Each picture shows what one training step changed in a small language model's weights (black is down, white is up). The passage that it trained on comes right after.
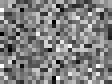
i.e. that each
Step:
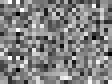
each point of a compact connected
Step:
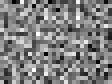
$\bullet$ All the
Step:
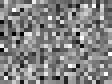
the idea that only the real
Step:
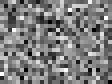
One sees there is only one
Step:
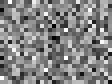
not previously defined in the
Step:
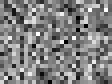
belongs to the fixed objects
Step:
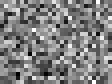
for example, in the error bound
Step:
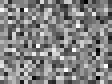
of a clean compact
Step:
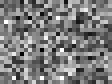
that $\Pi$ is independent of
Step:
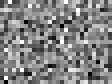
$n$ tend to
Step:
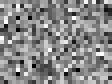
\vk f(\vk x,
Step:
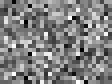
Euclidean plane}
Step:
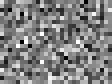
} \exp\Big(
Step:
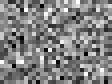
selected to make clear
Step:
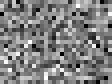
$\Omega_x$ and let
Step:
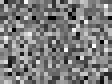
suppose $\mathcal{A}^*
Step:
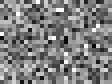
factor of $N\times
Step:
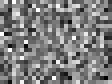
we prove the following formula:
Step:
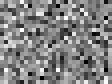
z}_0 \mapsto \pm
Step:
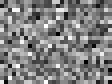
\qquad \textrm{if }
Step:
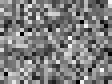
of Theorem 1 and is based on
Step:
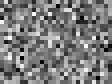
a clause. The pointer
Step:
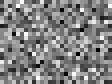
that, as verified by means
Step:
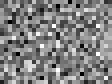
threshold low prob
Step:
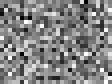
us that \[ \log\log
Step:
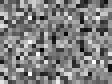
a quantum cluster algebra
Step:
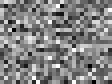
numerical results suggest that the
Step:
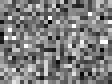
this analysis. The first aspect
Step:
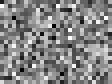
in the energy space (see
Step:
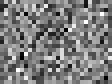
S(U)$ and $t
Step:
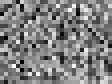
\cite{Ro} and used
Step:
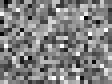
1$, \begin{equation}
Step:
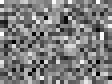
The same is true for the bound
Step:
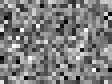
\end{proof} In the
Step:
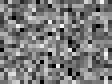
invites to introduce
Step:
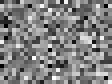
high/low frequency decomposition in Section
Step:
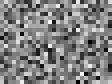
r-order of LBS that
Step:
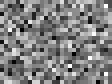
point-block pair if and only
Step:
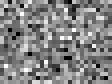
Entropy Relaxations
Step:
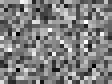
is a compact Riemannian manifold, and
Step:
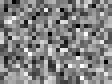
\eta \rvert}
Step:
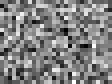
corresponding to even permutations will be
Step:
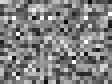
algebraic relations should be deduced from
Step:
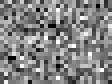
convergence of probability measures defined on
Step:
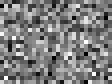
measure value $\mu(\Omega)$,
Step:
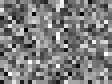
appears to mainly be due
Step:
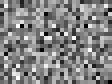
determine the sums of the
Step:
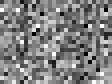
(i.e., reaction
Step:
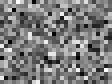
$r_i$ satisfy the
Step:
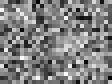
2$ be an integer, and
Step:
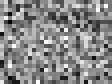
clearly give a surjective
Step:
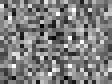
to derive an approximation of
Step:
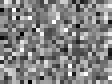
moment) that will formally allow
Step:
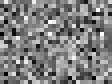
The red arrow represents the
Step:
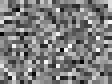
is injective. Here, the
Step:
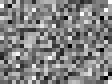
to regularize the methods to
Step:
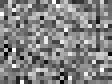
space of all linear functionals on
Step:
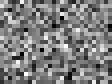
that there is a set of irreducible
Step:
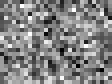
\medskip \section{Introduction}
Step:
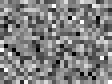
skewed predictive distribution of
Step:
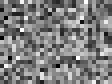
\end{itemize} A
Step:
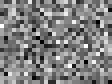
of course, representation
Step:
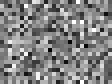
and Markov chain Monte
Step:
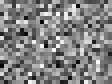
cases. 1) $z
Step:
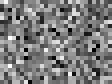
make the comparison more fair,
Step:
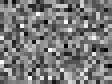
indication of issues
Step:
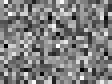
of simplicity we will take
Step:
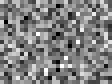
except the first vertex of
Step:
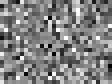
According to Ohm's
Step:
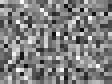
the $Wk$-submodule
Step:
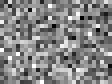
B}(\cal H)}$ generated by
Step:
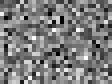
for the Biharmonic case
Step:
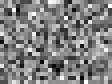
to pick {\sf several}
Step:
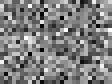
global convergence of the algorithm is
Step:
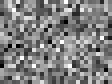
matrix can always be expressed as
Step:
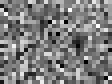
F})_g \rightarrow
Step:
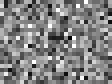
we have \begin{multline*}
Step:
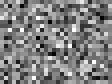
estimators of the linear components,
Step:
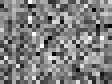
mechanism in the form of
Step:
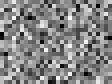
in the terminology of
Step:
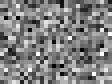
with less change in air flow
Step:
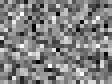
Coclite and G.
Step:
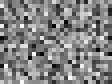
given in a concrete
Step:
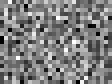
and $n(G)\geq
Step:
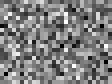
on the Passification
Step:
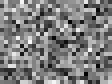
with the same Gaussian distribution
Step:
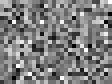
$A$ is a valuation
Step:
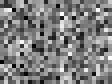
$X_n$ be the
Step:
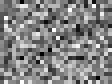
function. \section{Use
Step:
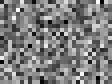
break the proof into two
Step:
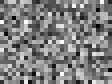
be the Kelvin matrix
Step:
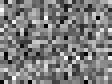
contextual approach. But we
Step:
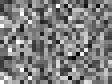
and $T$ such that
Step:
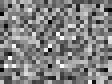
to find the first eigenvalues and
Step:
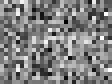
second factor is the second factor,
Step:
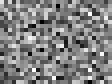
achieve high accuracy, but
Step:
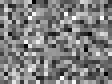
the $\infty$-categories
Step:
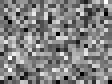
procedure iteratively applies the
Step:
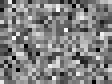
that reached their limiting
